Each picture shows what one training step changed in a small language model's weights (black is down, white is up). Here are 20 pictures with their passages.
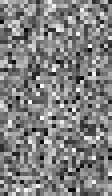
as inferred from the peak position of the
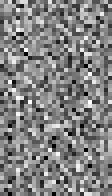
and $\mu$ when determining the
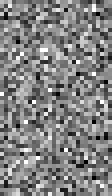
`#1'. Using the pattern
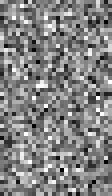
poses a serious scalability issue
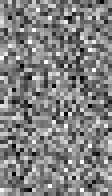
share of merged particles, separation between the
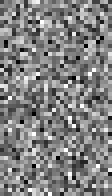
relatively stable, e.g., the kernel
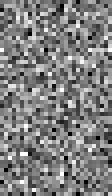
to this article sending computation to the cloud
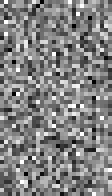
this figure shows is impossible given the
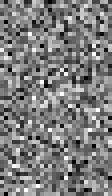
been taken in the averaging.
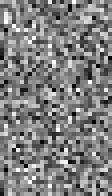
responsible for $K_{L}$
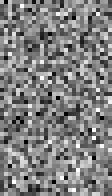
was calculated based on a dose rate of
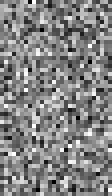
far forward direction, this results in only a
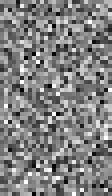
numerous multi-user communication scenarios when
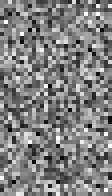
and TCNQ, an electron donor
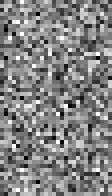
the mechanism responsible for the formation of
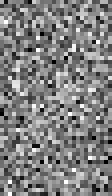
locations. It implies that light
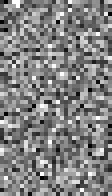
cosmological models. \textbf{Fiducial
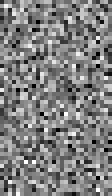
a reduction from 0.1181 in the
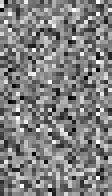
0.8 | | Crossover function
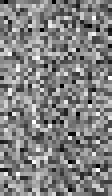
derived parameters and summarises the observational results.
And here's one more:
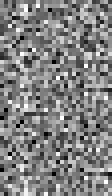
dynamics the dominant contribution to the transition amplitude between
